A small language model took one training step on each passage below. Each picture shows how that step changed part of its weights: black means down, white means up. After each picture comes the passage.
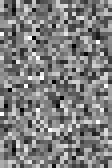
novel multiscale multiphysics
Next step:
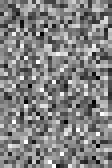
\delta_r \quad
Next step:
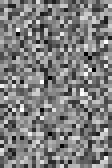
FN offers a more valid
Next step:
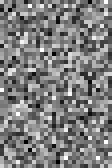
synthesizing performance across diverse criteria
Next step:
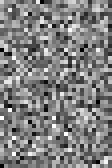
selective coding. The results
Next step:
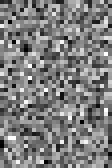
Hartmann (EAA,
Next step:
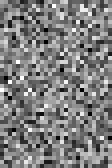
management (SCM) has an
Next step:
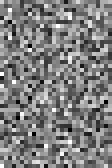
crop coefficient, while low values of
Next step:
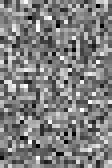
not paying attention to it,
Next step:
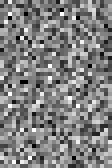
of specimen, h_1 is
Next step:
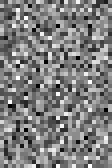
showing mechanical load The thermal load resulted
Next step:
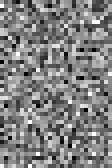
on the peninsula or the
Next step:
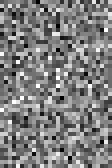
2019 Chi Conference on Human
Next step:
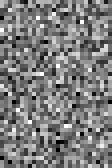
whether it is training on the
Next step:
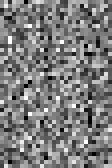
has risen to 390.
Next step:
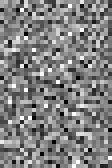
of care, information provision,
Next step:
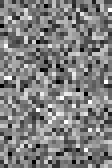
settings remain inadequate.
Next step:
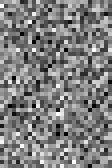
the teacher in managing the learning
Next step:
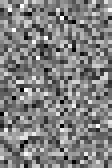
them to stick to English
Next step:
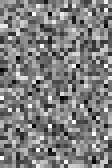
rather more like the beginning than one
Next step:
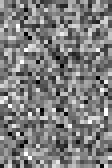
become a vehicle to bypass normal
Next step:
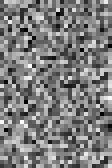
Bu millimetrning
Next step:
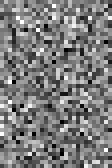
creating the cultural identity of surrounding
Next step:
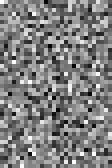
incessantly increasing loss of
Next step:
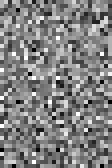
was completed and clay was put
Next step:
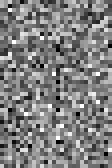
fuel and for making compost reducing
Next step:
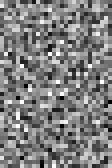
immediately via a LINE
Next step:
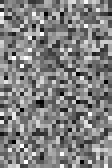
Jolla, CA, USA
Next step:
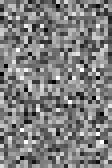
could result from the accumulation of
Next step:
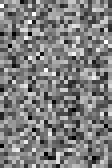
the purpose of encryption and
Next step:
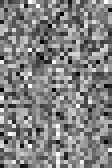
in total organic carbon content after microbial
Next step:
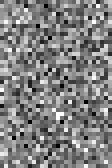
in the increase in the activities of
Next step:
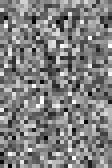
dramatized the incident
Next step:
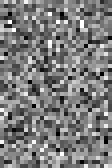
have been monodisciplinary
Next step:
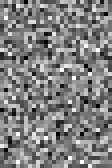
mobile technologies are inadequate
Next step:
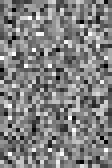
at once. Thus, classroom
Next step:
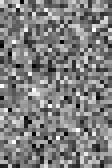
that allows to speed up the calculation
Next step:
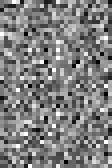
at the 5% significance level,
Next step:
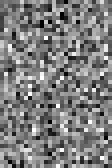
creativity. As pictures
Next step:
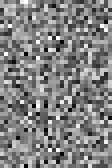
The proposed methodology combines archive
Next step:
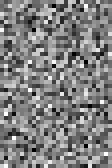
Table 4.3: Personal
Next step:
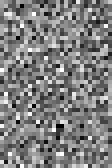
for GNG. A different
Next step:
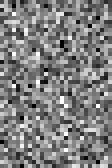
We pay a lot of attention to
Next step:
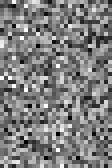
From the analysis, it is called
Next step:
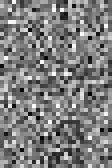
as secondary Ab. IgG
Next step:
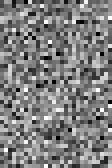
concerned not only with the pressing
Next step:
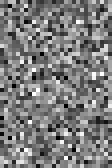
card, the rules in the
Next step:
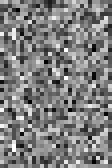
with the weight of the points to
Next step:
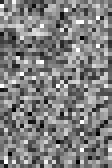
class. e) **AS
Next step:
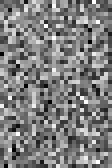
security issues. ($t =
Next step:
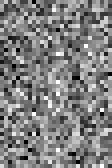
were selected in collaboration with the stakeholders
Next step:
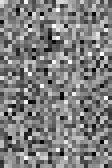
of 6G infrastructures are marked by
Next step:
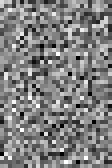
energy reserve for Chile,
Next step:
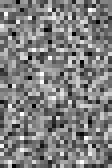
Report A male patient aged
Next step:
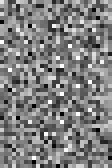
origin of Winnats
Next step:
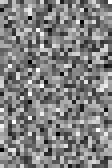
magnetic inductance around the
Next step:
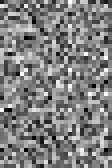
pyrolysis of biomass obtained
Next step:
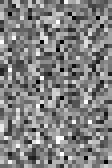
discussion was made among ten.
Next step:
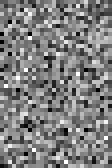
agree, the only safe conclusions to
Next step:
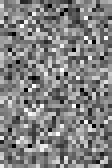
They have more room for innovation without
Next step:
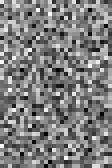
to the Alexandria
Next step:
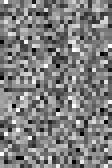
are participants in the data collection and
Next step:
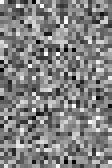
they generally agree the institution must clearly
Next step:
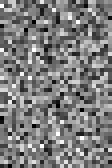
various population groups. For example,
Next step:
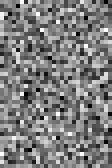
equal to 25% of the
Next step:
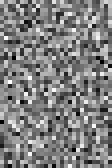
a final set of indicators will build
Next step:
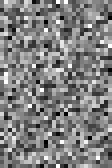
Seymour *et
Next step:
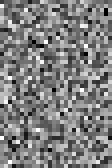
Present study also showed similar results
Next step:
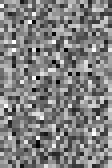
the context of changes in the economy
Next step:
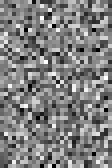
diffraction peaks at
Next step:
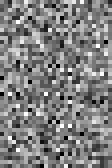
important victim of technology”
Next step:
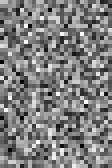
of generative AI tools.
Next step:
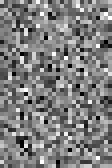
10-25 cm in diameter,
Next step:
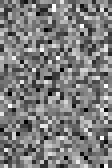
principles were applied in arriving
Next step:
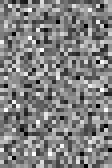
Regarding Fibroid
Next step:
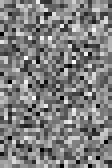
assigning good to cells with least
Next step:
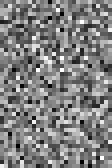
short shunt. In this
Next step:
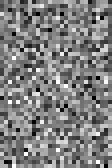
virtue. This is so
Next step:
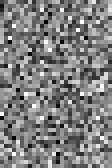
around watercourses (including
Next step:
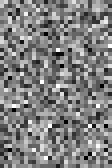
is defined as a climate change that
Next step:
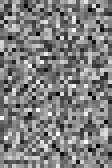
Derece gün
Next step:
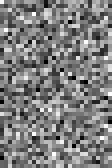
and assisted with sourcing
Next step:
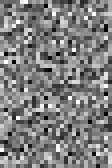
veil may be pierced
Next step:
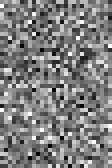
the tree species richness did not
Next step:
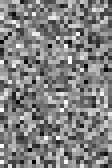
control the technology, and the data
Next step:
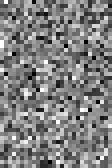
are located in two areas: Two
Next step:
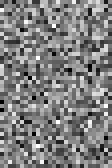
a great extent, due to the
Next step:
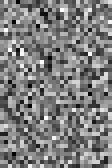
groups of 12 each in such a
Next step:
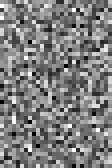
moving part with accuracy of the
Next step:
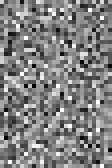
impact, technique. I. INTRODUCTION
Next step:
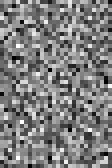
duties, and weekly
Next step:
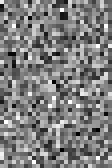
regarded as signature of high
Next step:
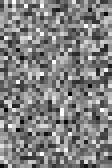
T-statistics was used
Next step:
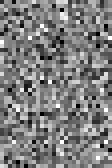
hydrosphere); as a result
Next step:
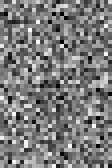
demonstrates that SEWP not only benefits
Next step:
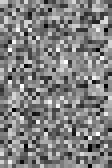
to approve the deliverable
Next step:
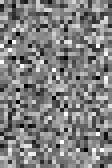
dividing time, which is
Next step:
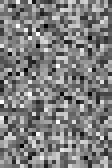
ledger, it is never
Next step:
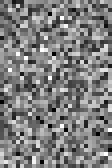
understood and performed various duties toward
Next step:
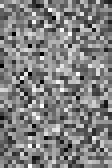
number of deaths, number of
